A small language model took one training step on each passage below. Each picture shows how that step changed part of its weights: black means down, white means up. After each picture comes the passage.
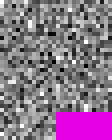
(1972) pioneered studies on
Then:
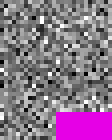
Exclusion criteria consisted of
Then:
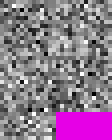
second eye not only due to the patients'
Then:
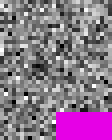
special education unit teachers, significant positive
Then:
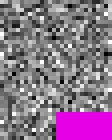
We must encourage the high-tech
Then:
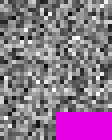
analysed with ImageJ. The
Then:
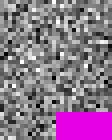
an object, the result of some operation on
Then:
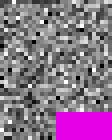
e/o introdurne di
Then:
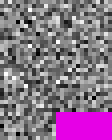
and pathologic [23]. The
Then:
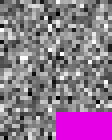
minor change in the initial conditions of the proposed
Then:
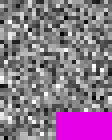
shock, propagates through the
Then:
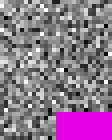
second objective was generation of wage
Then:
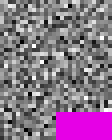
to larger markets. This should be
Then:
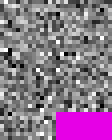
Integrated multi-trophic
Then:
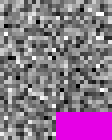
monopolies. There is also a
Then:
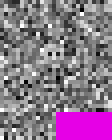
the Second who was Polish and
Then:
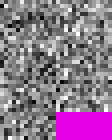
is assumed that masculinity
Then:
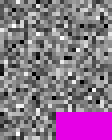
The variables being analyzed do not have to
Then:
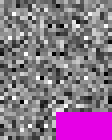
076, India E-mail
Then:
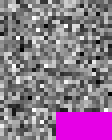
levels continued to decrease to
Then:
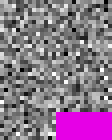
for students with different learning needs and using diverse
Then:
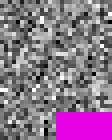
applying this technique, taking into
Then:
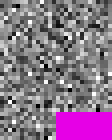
the Impossible Burger with
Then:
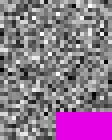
on the use of nanotechnologies and the
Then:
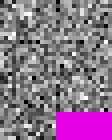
system. Pragmatics as the study of
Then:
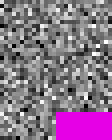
Question Two: *What is
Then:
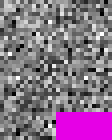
of the major techniques for creating metadata
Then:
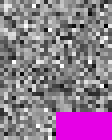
evaluation of the behavior of alternative
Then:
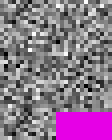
as a carrier protein,
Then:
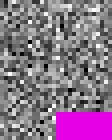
can moderate the influence of motivation
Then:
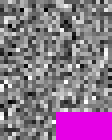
and 4 for tertiary) X4
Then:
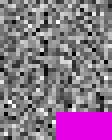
for each sample and integrated into partial least
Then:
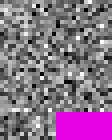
activation of NFKB found in the
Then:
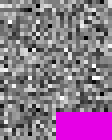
a dramatic environmental impact due to
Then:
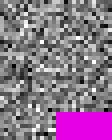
the crack covers only a small
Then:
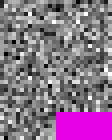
manufacturing sector require modernization
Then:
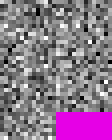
DNN was proposed as the data fusion
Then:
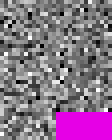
+1 ml 1% papaverine
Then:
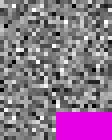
way ANNOVA techniques.
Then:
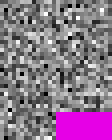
tales and myths of prior
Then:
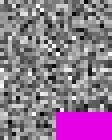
emergency ward (general
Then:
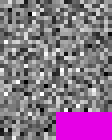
in 1960. The credit goes to
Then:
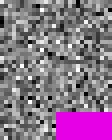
each cycle. Figure 8: OCV
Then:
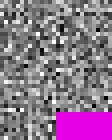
schemes (Nt = 64) The
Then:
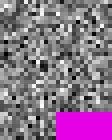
temperature preference and is highly correlated with
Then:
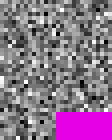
with high level awareness. Educational
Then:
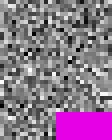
to the engineering characteristics of reference
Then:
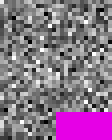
be heard by the Grand Chamber
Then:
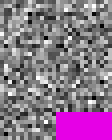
Study indicates that religious patients
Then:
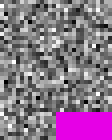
being used (...) what is the
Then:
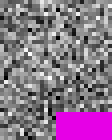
translate the parabolic equation into
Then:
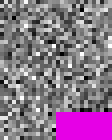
the study. For the model utility, the
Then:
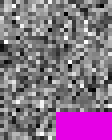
of roads with small width,
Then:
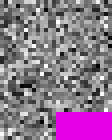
the MOBIDATALAB
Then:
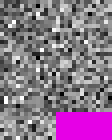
of social interaction and communication [1]. The most
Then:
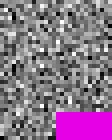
control signal to enable one sensor at a
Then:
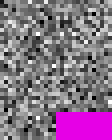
tuning systems, while the modular
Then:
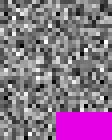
да покаже
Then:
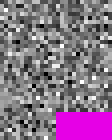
not supported. - **Hard Rule
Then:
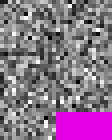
as the top-level classifier. The
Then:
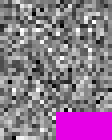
9.5% of fatalities
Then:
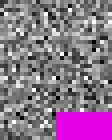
hypothesised that other snails
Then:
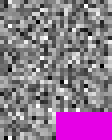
optical networks is very important that have
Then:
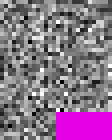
without processing, destroying potential
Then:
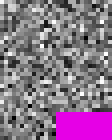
datasets available for computation without directly
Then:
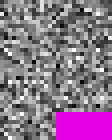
size. During the intake process, the
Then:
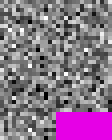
T. Grill. Exploring data
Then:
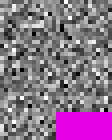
of the study. Results: The university
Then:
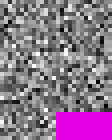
channels. However, existing SS methods
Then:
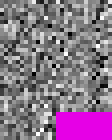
high-performing and computationally efficient
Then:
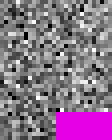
the fair value of a security,
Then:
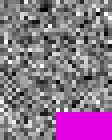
specifically Emergency Medical
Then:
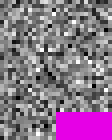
chosen, with feature maps of
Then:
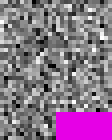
rest from the RBI itself.
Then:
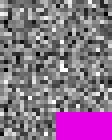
This may be a part of ovine
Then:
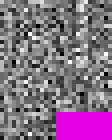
vested in the people.⁸⁵
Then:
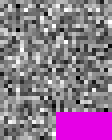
complete description of a user's
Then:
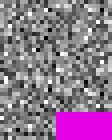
qualitative exploration of perceptions
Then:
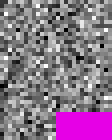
distally; sternites 5 and 6 each
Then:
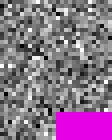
age-related inflammation as a risk
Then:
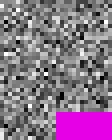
the immune response arising
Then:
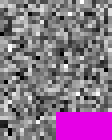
controller (T NPID).
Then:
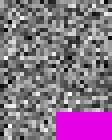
such that $x - 1 = 1 \odot
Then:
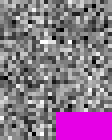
with a fixed block size of 128
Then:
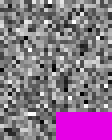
1) Emotional Awareness
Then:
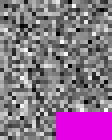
in Katsina Zonal Education
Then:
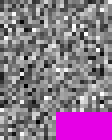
via NTRIP over an internet
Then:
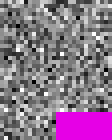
Master's level (23) and at the
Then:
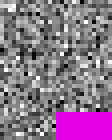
system of a power cylinder using the
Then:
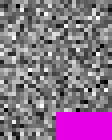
(figure 56) sculpture of
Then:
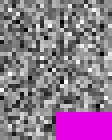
intelligence in education, it is proposed that
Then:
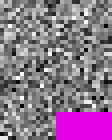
of Belgrade, Serbia
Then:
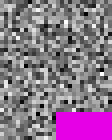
potential must be identical to zero;
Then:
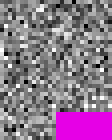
special set of initial data. The
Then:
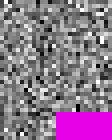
polyelectrolyte brushes
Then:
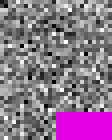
waste into a resource and advancing
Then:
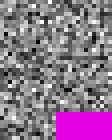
processing time of 17.712
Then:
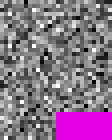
information on domestic violence. One
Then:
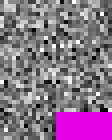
of product quality. The literature contains information
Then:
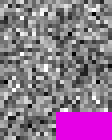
final collapse of the specimens
